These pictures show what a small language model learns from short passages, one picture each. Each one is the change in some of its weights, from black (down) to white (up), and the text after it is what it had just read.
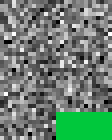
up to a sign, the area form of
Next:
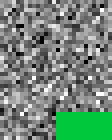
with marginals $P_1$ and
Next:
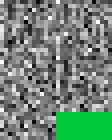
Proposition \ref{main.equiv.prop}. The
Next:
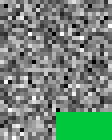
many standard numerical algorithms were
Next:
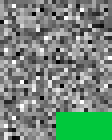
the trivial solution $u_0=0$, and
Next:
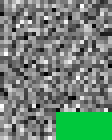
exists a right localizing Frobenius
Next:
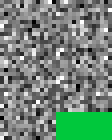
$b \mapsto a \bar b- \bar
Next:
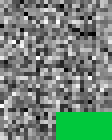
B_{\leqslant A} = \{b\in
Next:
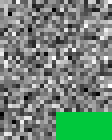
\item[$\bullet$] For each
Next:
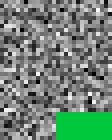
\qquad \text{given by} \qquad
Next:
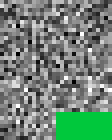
to a current $\overline{S}$ satisfying
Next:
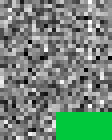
finite module for its subring
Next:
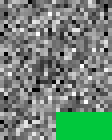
a few factors such as the
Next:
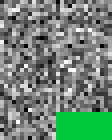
a natural explanation in a class of scale
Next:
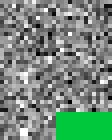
a fixed constant $0 < \varepsilon < 1$, then
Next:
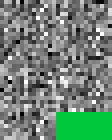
dXdY \cr\cr \ds \quad
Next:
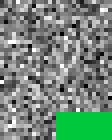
hyperbolic curve $(\epsilon=0)$ then
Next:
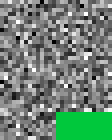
drawing. The lower nodes
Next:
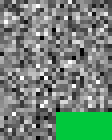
approaches zero, under standard assumptions. As a
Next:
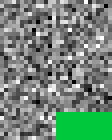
from (\ref{PropEqu2}) that
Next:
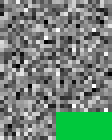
transitive Lie algebroid as an element
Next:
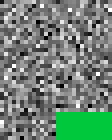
implies $\Ch{i}{\bT'}$ is
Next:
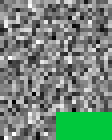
if is satisfies the following two conditions: 1) There
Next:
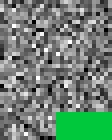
w} \vert^2 \right)}$ is the
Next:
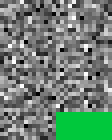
the notation, we use the convention that
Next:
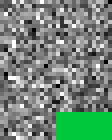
\begin{eqnarray} {\cal K}
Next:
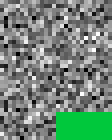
than one over the centre, the following conditions
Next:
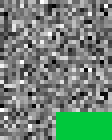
for chilean waiting list
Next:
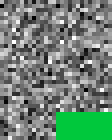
model the lattices in Abaqus
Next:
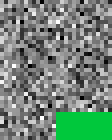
the meridian about the
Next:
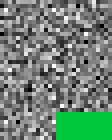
$\mathcal{U}$ and the cost function at each
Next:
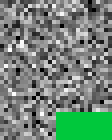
uniformly contracting, that is, satisfy the
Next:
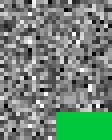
A$ (a terminal or an infinite
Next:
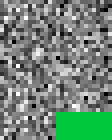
practice. Wang and Yang
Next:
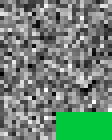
a singleton for any $1 \leq \alpha
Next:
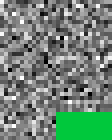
Mathematics of the Romanian
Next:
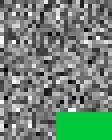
(multi-level) block
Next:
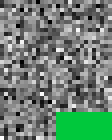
an E step, we have to find the
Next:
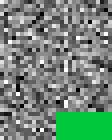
in geometry and topology} in July
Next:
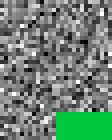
$A(x)$ be a non-zero polynomial
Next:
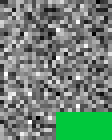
convex on some open subset of $\Omega$.\\ In
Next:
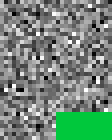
Appendix A. First we give a
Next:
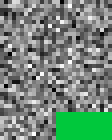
not Haken. Background in
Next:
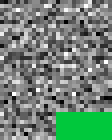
Mathematica language.
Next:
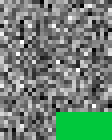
construction of the SSF for the multi-dimensional
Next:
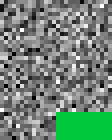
est injectif. La
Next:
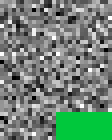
and compactness : \begin{assum}
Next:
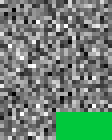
properties.)}; instead, we take the
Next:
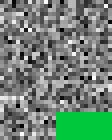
\lequ 3$. Details
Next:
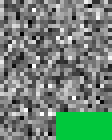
percolation estimates. We need to prove
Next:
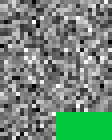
$S$ are of constant curvature. \item
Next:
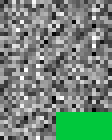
\begin{equation} \begin{aligned}
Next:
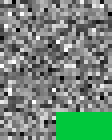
$\kcnv$ that divides
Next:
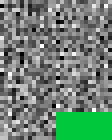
$\ck^\Gamma$ is Morita equivalent to
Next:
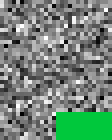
of MSPU (Russian).
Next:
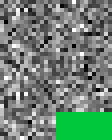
rates indicate the probability of
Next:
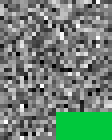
from the self-halting problem,
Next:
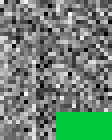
is a connected bicyclic graph of order
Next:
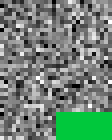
\ref{Harris Conjecture} is
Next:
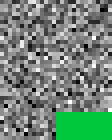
Let $n,k,l \ge 2$ be
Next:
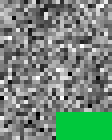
0$ iff a certain shift of
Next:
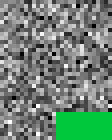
+ c} \] and the Mahler measure
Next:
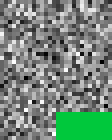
Lemma\,\ref{RLI}, there exists a
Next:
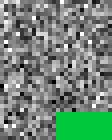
communication; A6. No communication
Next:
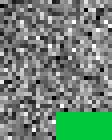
\eqref{cartan2} for all
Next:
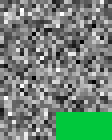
\lambda + \frac{\pi}{2}, \alpha
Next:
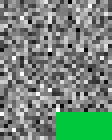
corresponding entry in \emph{The
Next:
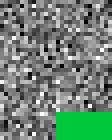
p^\prime)$. \endproclaim
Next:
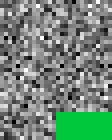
isomorphic to $\EE(R,{\mathfrak Q})$
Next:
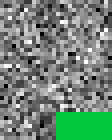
a neighborhood $V_0$
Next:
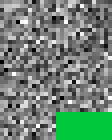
that immediately follows from the
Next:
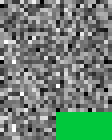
has the capability to process very large
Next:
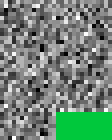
Then it will be easy to see that all such
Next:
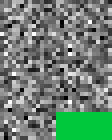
all the more so as the expectation and the
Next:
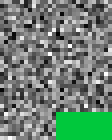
withdrawal, and set-points,
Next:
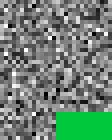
of $M$. Unlike the the
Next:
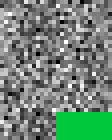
+ \dot x_{k} \Delta t +
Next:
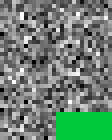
we consider the following collection which represents the set
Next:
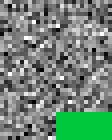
admit Einstein metrics. In
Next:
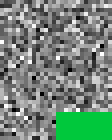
$0$ otherwise. Let us give an example
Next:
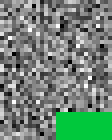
case \textbf{(P2)} can be
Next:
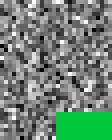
in $X$, one and only one of the three
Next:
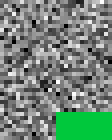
the system once in the online stage. The
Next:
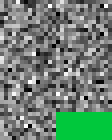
the Milnor fiber of a function
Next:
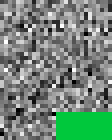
{\bf 3_1}$ by the ordering of
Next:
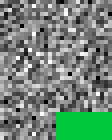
0.$ \endproclaim For the proof see,
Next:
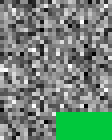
\right|^2 \dif \alpha =
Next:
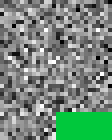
hyperparameter optimization. The abbreviations
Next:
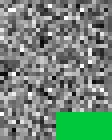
the maximal connected compact subgroup of $G$
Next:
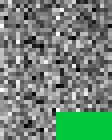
problems and to Herb Clemens for
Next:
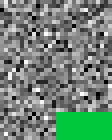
coincides with the normal Morse index at
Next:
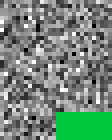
first term. By evaluating these geometric
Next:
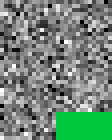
(see \cite{Gi}, p.
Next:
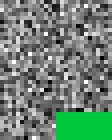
number of antennas at the WiFi
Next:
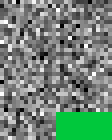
$\BB$ is a nonempty collection of
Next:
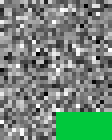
Hence, if $k$ and $\ell$ satisfy
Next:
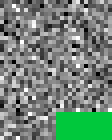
que $M^\phi$ est
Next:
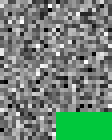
In light of the analysis in the previous
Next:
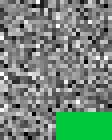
but $m=\sum m_i>0$. Then
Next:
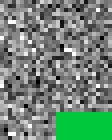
\neq 0. \end{eqnarray} If $i
